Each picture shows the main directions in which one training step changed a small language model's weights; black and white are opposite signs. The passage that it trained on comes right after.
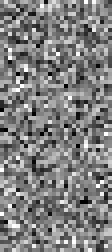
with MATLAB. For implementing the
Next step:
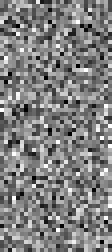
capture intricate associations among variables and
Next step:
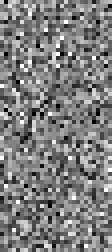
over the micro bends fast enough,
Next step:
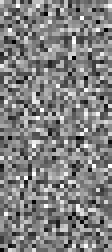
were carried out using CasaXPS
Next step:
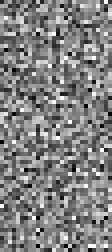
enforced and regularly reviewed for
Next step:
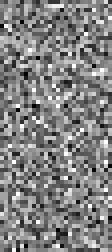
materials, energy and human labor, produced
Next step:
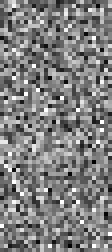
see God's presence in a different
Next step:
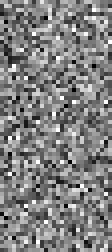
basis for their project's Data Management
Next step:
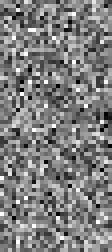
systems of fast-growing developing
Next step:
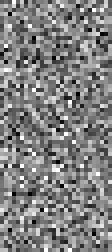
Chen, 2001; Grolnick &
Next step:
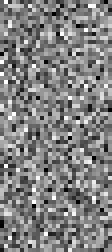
throat area. It is note that the
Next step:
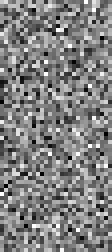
on the problems of the above food
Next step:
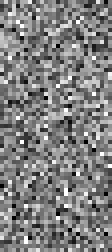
Washington remained far from
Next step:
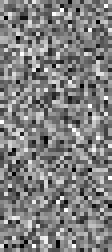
retrofit of Europe's built
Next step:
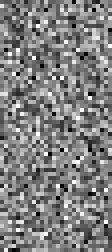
made it possible dealt with spatial
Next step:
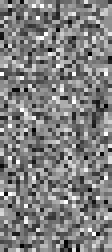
value creation. It provides a better
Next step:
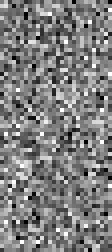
and menopausal status:
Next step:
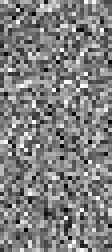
with people, and honesty in all
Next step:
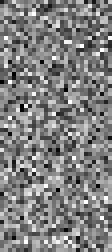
and their modes of movement,
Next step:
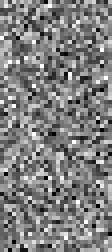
right time. - Funds realized from
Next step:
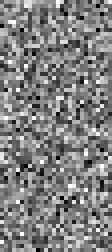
Two time scales are considered: a
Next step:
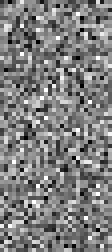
*Scientific Reports*,
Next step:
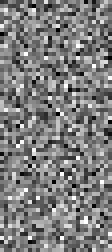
ones) are taken into account in
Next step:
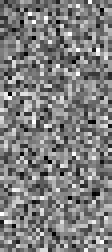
lingkungan hidup dan
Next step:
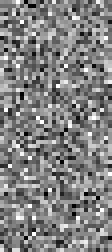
a greater influence on H spillover than
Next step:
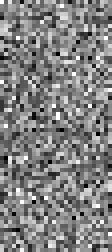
a responsible manner. - The fifth
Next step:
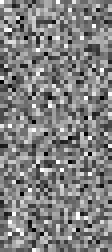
örneklere yer
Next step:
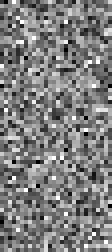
time. Apart from that Wallace's
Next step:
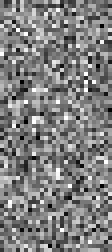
well. The role of the importance of
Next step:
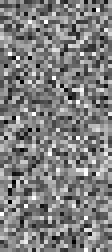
beat tracking agents [26,
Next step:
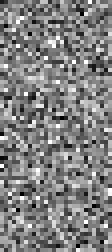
aglycone part, thus obtained showed two
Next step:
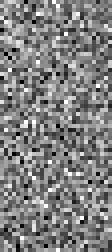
independent variable (adoption level)
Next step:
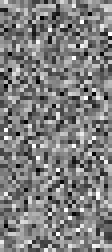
visuals of folk stories have
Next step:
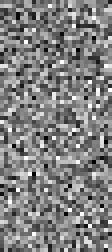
method). Specifically, for the design of
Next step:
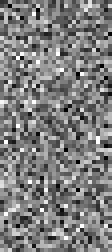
a larger share to R&D
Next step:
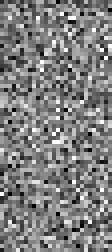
XRD and calorimeter
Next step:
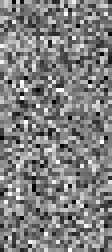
well-being. These concerns include not
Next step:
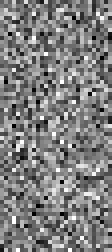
of *El buen vivir*,
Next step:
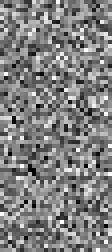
solar tracking system can be
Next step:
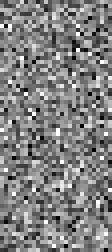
possess supernatural powers or
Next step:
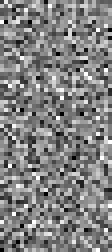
different correlations between the GMFCS
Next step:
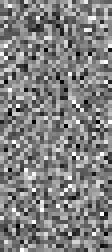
number of new EPOS assets provided and used
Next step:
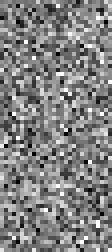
network and the accuracy of short-term
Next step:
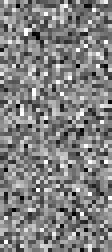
Correlation results for all texts For
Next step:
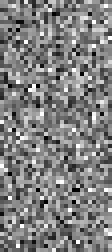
equilibrium of forces.
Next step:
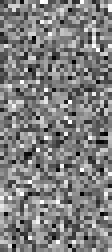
is the foreign direct investment and
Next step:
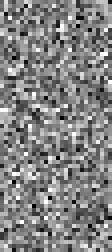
any plans or initiatives (mostly
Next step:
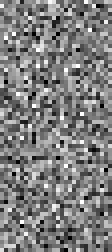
(b) and (f) Segmented
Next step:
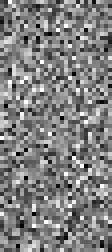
PIDs in the context of the
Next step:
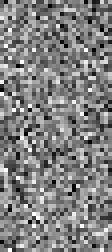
to supply of man-power for the
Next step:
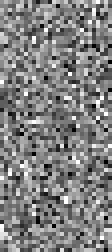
is the factor of change among the four.
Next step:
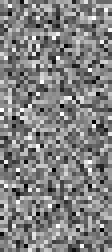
number of problems because they are easily
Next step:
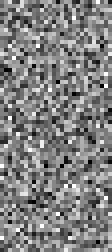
VI for it. Most of the features on
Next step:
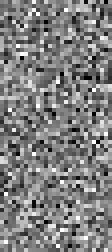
Institute of Museum and
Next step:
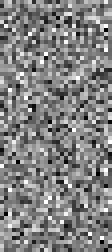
framework of this research. To validate the
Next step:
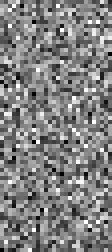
varying ratios of polymer
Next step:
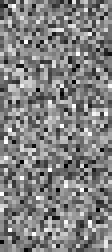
individual, F for funeral and finally R
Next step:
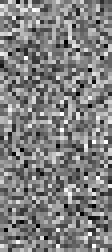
status made possible through microenterprise
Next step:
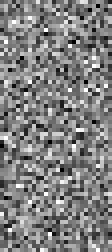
administered, which reduced uric
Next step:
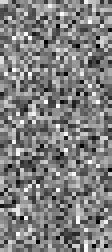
for interactive data sharing [9].
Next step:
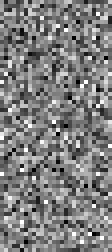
that state assistance is distributed
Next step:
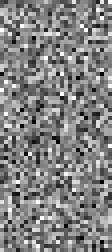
in (c) 437 marks the
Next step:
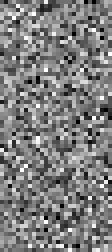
with excellent first grade of
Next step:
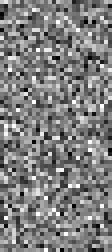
another to comprehend their spatial
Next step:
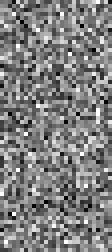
freely. Further research is required to
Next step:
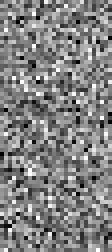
of India's mighty rivers like
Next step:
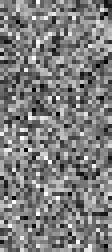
vectors created from the phase angle
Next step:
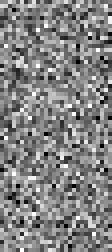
Senckenberg Centre for
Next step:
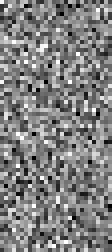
conventional robot control (for
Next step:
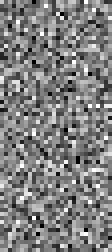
love. Positively, the author
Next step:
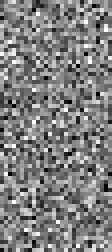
F. (2024). Reliability
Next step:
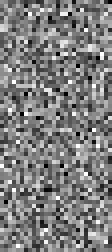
for $n \in N$. Values
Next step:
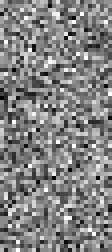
not be feasible due to a room's
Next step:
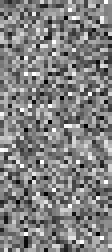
supergranules vs prilled
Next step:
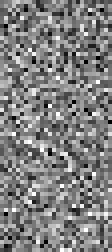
las habilidades de IE
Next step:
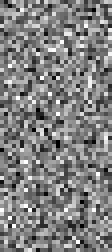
given with examples from the poet`s
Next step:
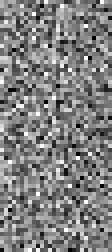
of the 20th century, the science
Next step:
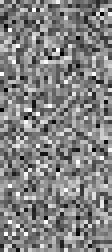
Zahari, N. A.
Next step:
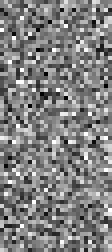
words that were accepted as correct
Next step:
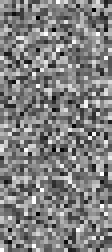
Buddhist education. Through the use
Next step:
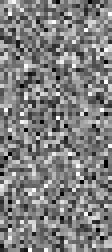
bisector. Another exception is the
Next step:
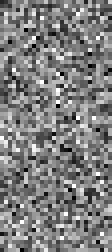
the behaviour of others they observed during
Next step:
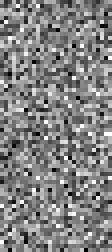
problems. Utilizing PSO for
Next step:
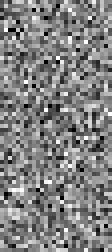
\in \mathcal{T} \quad
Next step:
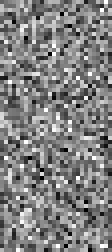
supervisory control theory and the
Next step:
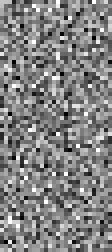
and to fix the transparency
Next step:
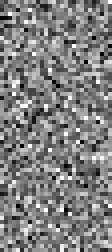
interested in buying. Apart from
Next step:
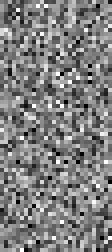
the better they can enhance their students' learning
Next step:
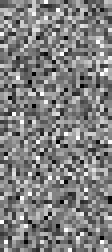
pregnancy, as well as the
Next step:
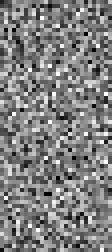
the satisfaction and well-being of
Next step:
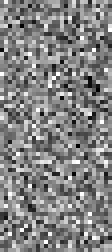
research concerns the Netherlands and
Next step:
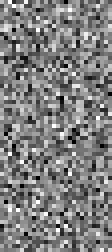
*Ushna*, *Tikshna*,
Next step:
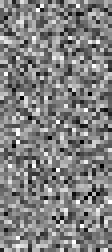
squared negative sign suggesting
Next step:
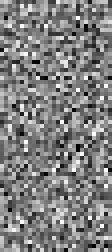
work on runtime prediction for
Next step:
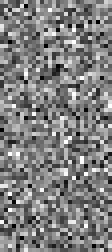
imposing taxes, bans, and
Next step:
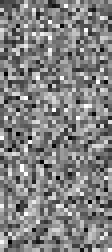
the biological activity of the compounds. The
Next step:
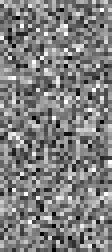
Zeithaml & Berry,
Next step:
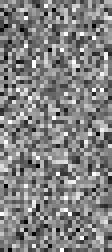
This advanced analytical capability enables
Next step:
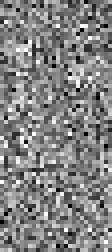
impact on the project (GIZ International
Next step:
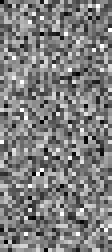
the organization can perceive not all
